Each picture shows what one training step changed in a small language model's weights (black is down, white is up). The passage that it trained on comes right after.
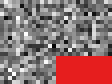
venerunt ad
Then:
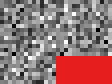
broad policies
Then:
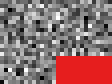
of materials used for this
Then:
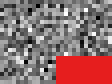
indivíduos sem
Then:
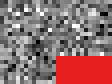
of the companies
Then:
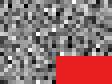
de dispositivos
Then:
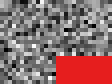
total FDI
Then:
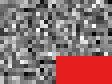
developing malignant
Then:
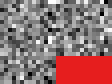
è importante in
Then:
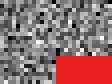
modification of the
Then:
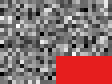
propagated in the
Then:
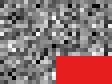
EM UN EM
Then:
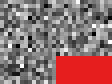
river basin,
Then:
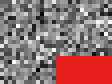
kg⁻¹ in
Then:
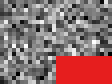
tanqidiy va
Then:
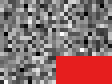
– o'zaro
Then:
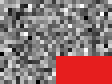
of Progress. –
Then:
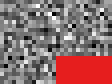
difference of distance
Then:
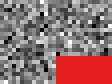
utilizzabili non
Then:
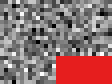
These motifs
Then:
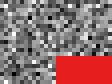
ekologik toza
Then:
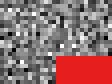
(concentration =
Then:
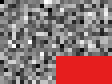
load; n :
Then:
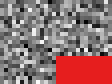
of 20% of students
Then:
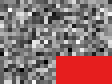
treatment complex,
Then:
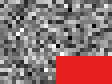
do período de
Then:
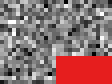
and Graduate
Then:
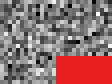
TM image of the
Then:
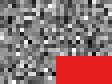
the cyclic
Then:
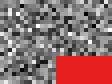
made available to
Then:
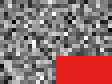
muy inferior
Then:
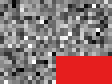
nilai ini
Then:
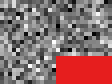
Acessado em:
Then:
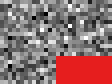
execution using the
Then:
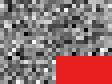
\geq 3$ and
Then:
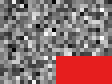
xizmat uchun
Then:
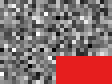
conceptos de evaluación
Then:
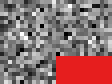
in H ₂ O
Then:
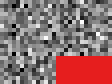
range of interactive
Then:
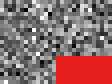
repleto de
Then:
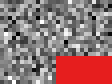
turadi. Adibning
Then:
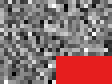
de América
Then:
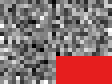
can profitably use
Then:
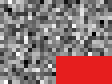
as “a blue
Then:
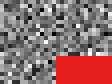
than during periods of
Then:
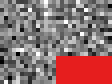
2. Gospital
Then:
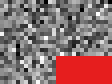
and has since then
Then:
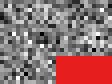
deflected positions
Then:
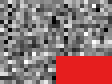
required for the first
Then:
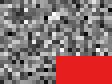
M = Mean,
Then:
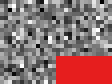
răcire a
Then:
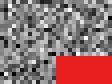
mm; yield
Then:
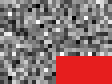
state spenders and
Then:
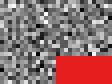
conductivity of
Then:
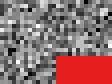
morphology or in
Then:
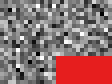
the rules laid
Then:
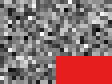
(T) form,
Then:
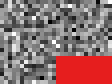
systems and to identify new
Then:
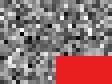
that H_0 is not
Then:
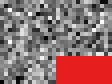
from the sci-fi
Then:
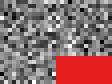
samples from either
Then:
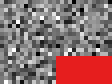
in establishing and
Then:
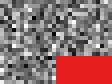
adults, reported
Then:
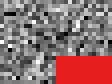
chooses. The
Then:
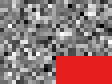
storage system. This
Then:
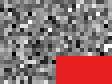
of the flouting of
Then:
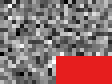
to start when a
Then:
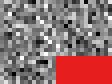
national planning
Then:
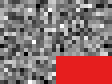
of a total of
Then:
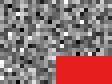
period of 91
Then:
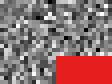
conclusions, as
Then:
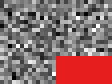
відповідно до
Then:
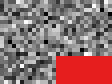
and numerous.
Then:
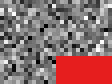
diperoleh pada
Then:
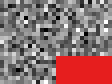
correlation test also
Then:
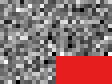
de 26 de maio
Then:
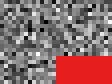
electrode for
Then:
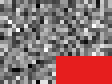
N° cases
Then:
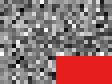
del Convenio de
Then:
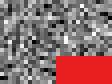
Tables 1 and 2 and
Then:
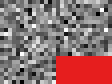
by its officials
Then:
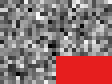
la promotion de
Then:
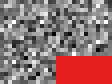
sensors has been considered
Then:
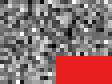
план видения
